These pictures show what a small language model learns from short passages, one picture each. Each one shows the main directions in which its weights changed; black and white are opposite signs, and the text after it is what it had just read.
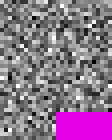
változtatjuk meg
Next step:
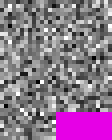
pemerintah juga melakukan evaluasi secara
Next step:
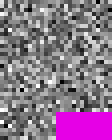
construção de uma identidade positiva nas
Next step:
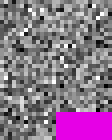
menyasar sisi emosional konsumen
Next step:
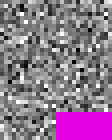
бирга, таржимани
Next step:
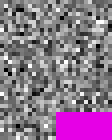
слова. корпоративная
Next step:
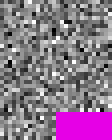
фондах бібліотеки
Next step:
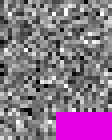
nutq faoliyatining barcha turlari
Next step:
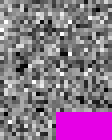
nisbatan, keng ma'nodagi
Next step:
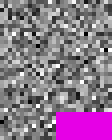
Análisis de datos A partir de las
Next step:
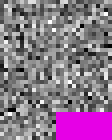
литературный «контракт»:
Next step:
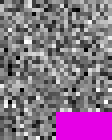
слове присутствует
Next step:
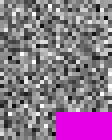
у детей 2-й, 1а и
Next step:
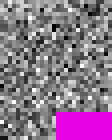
indicadores de produtividade de Pesquisa
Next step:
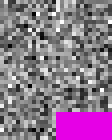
и в узбекской культуре
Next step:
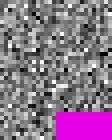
(2017). Redonner vie aux
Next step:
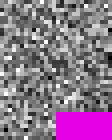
Meva va rezavor mevalarni
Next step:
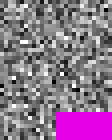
мая 2022 года. Журнал
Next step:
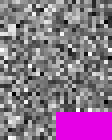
Wwft. Daarbij
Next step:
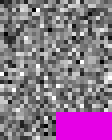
Printed in Islington,
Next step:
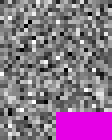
2030 sowie zur Änderung der
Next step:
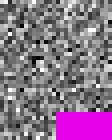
*Frontiers in public health*,
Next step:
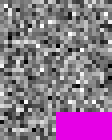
2017 г. принята новая
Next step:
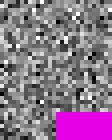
programación Python. Referencias
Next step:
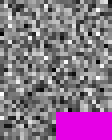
в области дворцовой
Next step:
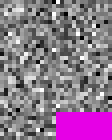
падучій. До ранку ми
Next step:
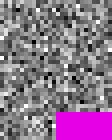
времени был также наполнен
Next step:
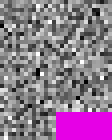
ilmiy anjuman to'plami.
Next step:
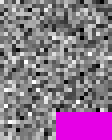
Gefangenen ferner nur als
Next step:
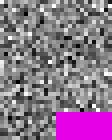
Artrite reumatoide avançada
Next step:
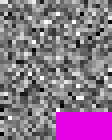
продуктивній спільній діяльності
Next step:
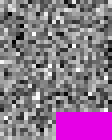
malignancy: results from the
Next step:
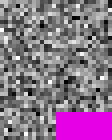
instructivo y lo educativo por medio de
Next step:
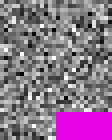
o'quvchilarining chidamlilik
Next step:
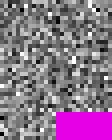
azizroqdir. “IZLANISH
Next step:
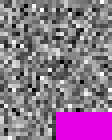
shunday deyilgan: "Sahl
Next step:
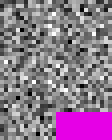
professional training, international
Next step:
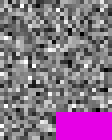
Mudarra*), mientras que otros
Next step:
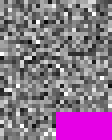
de género para que, junto con
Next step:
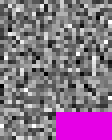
внутри предприятия является в
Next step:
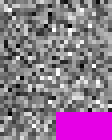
ádebiyatında yumor – bul
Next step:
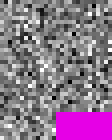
и улучшению общего
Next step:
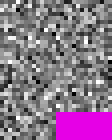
de lavado. Para realizar el estudio
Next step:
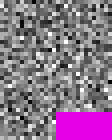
у Белој цркви
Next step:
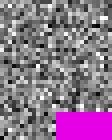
Resultados y discusión De la muestra
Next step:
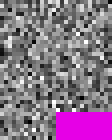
da manipueira e reduzir sua
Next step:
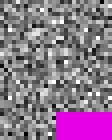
optimismo en cuanto a la inversión
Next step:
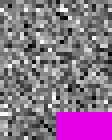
le dicen a esta 212 generación,
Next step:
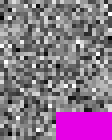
zero hurmat va izzat
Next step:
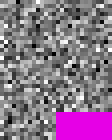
ta'lim, ilm-fan,
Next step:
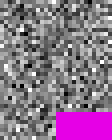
турли хил бош-мия
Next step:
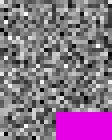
of the control sorghum (T0)
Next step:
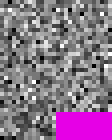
Avrupa para piyasalarına
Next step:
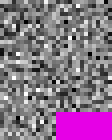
menjadi harapan dan cita-cita
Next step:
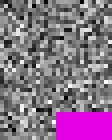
com os chamados *sujeitos de
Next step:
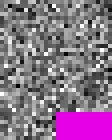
зафиксированных случаях
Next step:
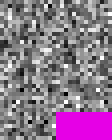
встановлено достовірну
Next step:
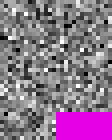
огромных империй только
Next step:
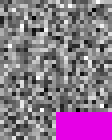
was entirely reliable. It
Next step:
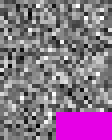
Percebendo o paciente como um
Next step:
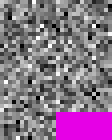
mit dem neu errichteten
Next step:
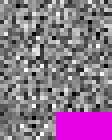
Usmonov S., Rasulov
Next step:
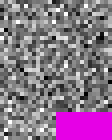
los estudios sociales y políticos, y que ha
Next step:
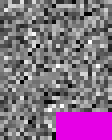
asrida, ayniqsa,
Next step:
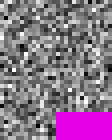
pedagógicas no Brasil. 6 ed.
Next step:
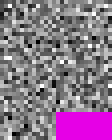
strategik qarorlar qabul qilishda
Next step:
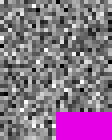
комнате и не остаются на
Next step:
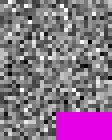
відзначалося швидке
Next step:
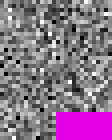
же частью духовной
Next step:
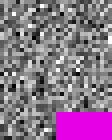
vrednotenje uspešnosti
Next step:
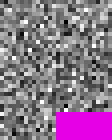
separated. Two alternatives
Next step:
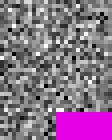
emisiones de radio de la Universal
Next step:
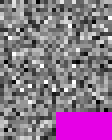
penelitian ini menggunakan peta jenis tanah
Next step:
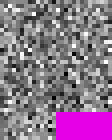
он находит символические
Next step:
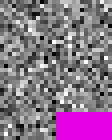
surface correlates with cell
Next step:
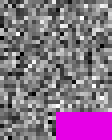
Davlat xotin-qizlar va
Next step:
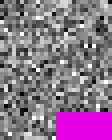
türsel dağılımı
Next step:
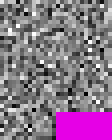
a questão de como as redes sociais
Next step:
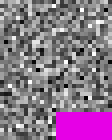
açık ve canlı tutmaktır
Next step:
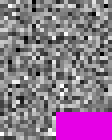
1 20). Bulletin officiel.
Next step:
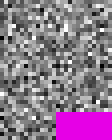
la Educación Técnica y Profesional.
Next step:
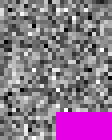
کہ اگر
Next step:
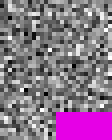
variabel bebas (*independent*).
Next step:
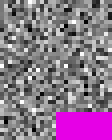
та стратегічних комунікацій
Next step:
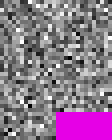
матеріальних збитків.
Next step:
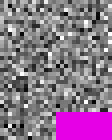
en rapport avec le contrôle de gestion et
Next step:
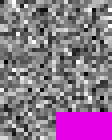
„hard”. Aceasta se
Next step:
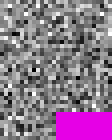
site. The species can be
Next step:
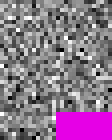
Царев, К.А.
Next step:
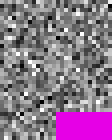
szláv zámok
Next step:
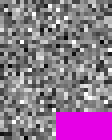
Аюпова М.Ю.
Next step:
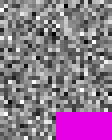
de la estacion, 4 caracteres. -F
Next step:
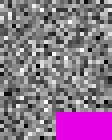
informasi telah melahirkan berbagai
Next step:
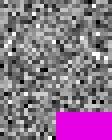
система ломает вас как
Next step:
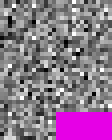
vaqt o'qituvchi,
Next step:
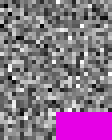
pessoa com 7 acertos (28%),
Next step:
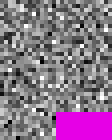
этапы развития цифровой
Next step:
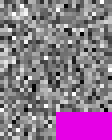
con la realidad social que la rodea
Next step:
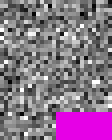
энергию, которая
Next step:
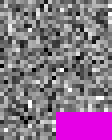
в творческий процесс, развивать
